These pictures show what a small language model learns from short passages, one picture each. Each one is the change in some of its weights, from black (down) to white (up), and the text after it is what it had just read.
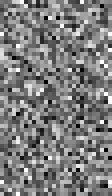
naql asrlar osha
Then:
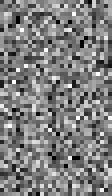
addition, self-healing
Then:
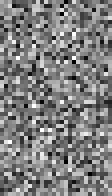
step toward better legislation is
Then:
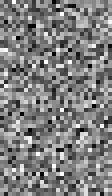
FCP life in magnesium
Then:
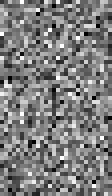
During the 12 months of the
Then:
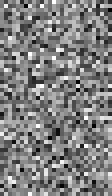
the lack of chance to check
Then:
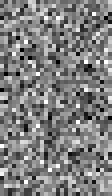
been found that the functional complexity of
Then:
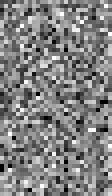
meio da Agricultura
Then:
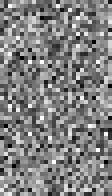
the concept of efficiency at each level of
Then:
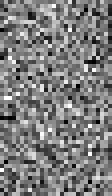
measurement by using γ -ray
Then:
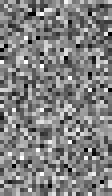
inhabitants; - integration
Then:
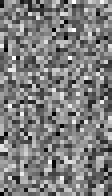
North West Region and is
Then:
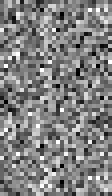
anemia, approximately
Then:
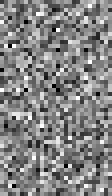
This includes not only industrial processes,
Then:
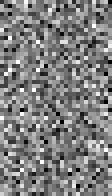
past, agressiv ekanligi
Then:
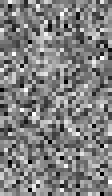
concept has been operationally defined in
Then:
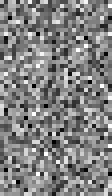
country has its own characteristics. These
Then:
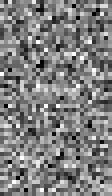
cement industries, engineering,
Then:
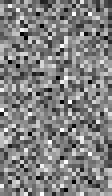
in the system [3, 7,
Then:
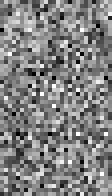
some languages. Some countries
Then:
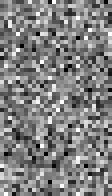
using Pearson correlation test.
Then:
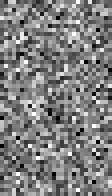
can cause the negative failure
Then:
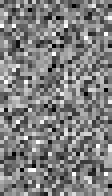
water used for municipal
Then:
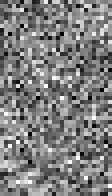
coin cells with unsupported
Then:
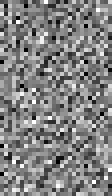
This study examines the influence of social media
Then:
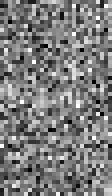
secured funding, and all
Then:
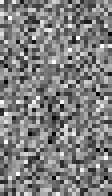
Such a phenomenon
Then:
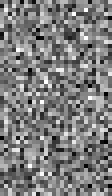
- RMP*). Ambos os
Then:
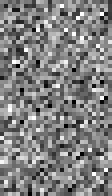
durante la actual pandemia
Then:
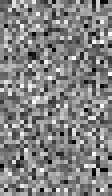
семейств Ranunculaceae
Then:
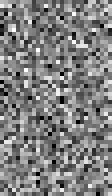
South-East Atlantic
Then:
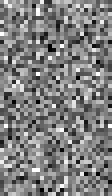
the proposed method decomposes the problem
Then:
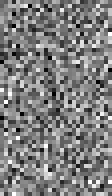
The foreign language will be the
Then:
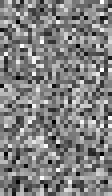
referência, especialmente os trabalhos
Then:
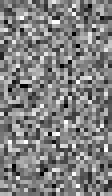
that correspond to its owner.
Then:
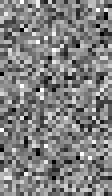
Atenas, ainda,
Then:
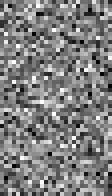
levels off at 0° and 25°
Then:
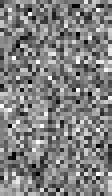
the false predictions and march
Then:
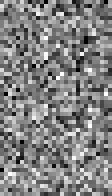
tafakkur, ya'ni
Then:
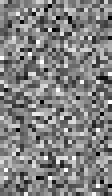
ham keltirib o‘tilgan.
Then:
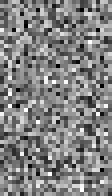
qadriyatlarga hurmat,
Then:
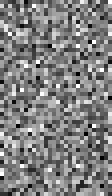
would impact positively on the
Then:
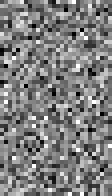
Notes 1. Most
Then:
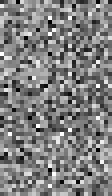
work for endorsed reasons.
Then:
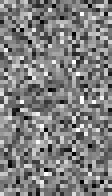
count and movement speed were
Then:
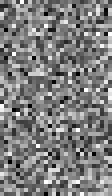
and methodological approaches to assessing the
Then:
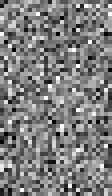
of the anonymization process will show
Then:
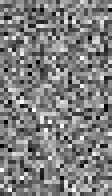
робить такі парки
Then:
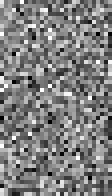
and regulations and issue the
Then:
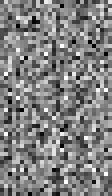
The final RES4LIVE
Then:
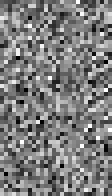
*mulhid* began to
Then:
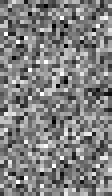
AAO, AAO), Data
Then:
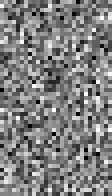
ϵ_0 is the
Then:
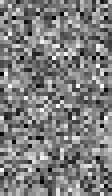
stretching absorption generally
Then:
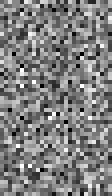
Пример 2. С
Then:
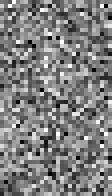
hamjihatlik orqali
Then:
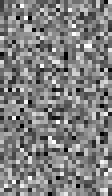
minimal miqdorda
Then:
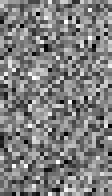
powered, we programmed the
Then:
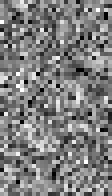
Se aplicó un enfoque
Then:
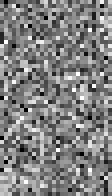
en el dominio del idioma
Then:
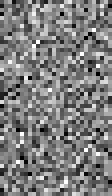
package [28]. The correlation
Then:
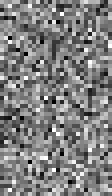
sólo es empleado para
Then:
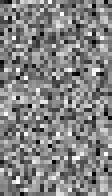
alternativa de solución para la
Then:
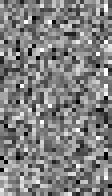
de Cuba a distancias que
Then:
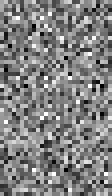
(objective) functions, an
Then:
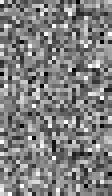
de apontar o “valor”
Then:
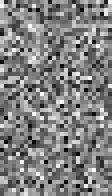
all layers, both years), the total
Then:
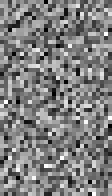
The analysis developed here can be used
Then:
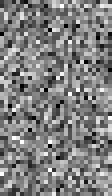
used for this study included the video
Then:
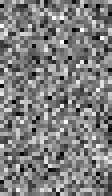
was carried out by single and multiple oral
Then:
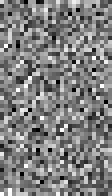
The primary safety functions of
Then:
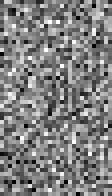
whether the pregnancy was
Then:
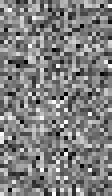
необходимо проводить
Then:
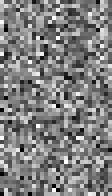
xalqlarning yashash
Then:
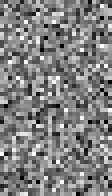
três primeiros anos
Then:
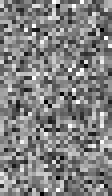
count MDM systems, but they
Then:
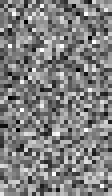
до- ма, в котором
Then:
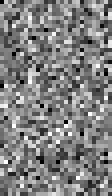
a largo plazo y a
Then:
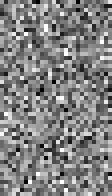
all DUO concepts, and
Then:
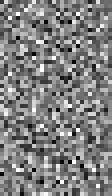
переходе от легкой
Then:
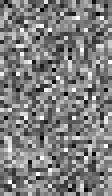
linguistic style. -
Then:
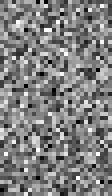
O'zbekiston fanlar
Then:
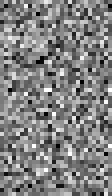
experiments. In this talk,
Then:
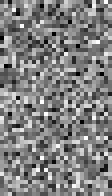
solucionar problemas.*
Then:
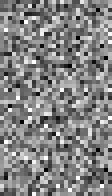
entstanden. Um
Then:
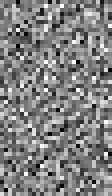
The setup includes a metal
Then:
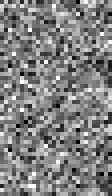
be used, in addition, work with
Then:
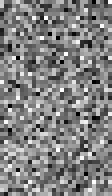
hergestellt. Um
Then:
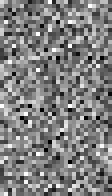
the system level, whereas the corresponding
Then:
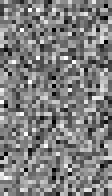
Vortrags von den
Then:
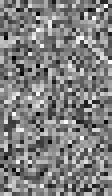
program for real data. The texts are
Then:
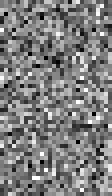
esto no quiere decir
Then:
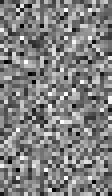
уровнем моря.
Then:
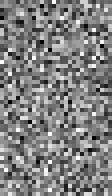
буде проявлена і
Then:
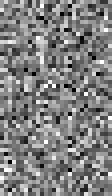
do receptor. [...]
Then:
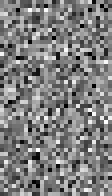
распространения и
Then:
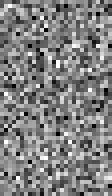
altas doses, seguida
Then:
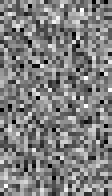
By virtue of the involvement
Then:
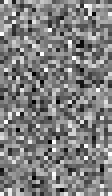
increase in the percentage of
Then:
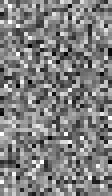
afirma impactar positivamente,
